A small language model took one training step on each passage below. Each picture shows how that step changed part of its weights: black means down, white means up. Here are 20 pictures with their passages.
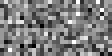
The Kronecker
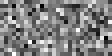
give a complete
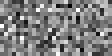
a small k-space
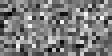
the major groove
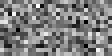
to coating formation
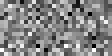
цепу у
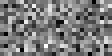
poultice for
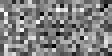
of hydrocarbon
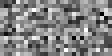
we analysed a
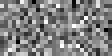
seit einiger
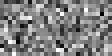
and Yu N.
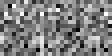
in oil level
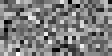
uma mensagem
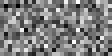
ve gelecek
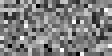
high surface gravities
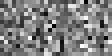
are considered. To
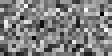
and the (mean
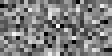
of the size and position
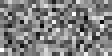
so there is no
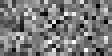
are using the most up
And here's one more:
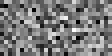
increased funding for
